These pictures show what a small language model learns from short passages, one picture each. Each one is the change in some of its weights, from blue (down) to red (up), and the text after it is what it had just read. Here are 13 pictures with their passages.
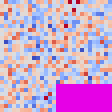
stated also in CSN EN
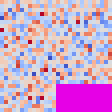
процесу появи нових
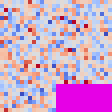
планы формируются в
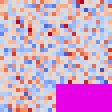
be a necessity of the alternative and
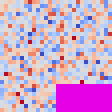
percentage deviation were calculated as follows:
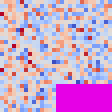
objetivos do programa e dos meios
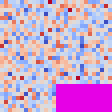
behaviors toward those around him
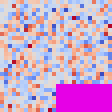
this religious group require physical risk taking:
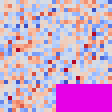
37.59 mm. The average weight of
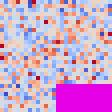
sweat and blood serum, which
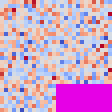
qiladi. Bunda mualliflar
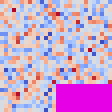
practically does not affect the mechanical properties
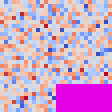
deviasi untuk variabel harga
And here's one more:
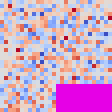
However, some students found a significant gap between
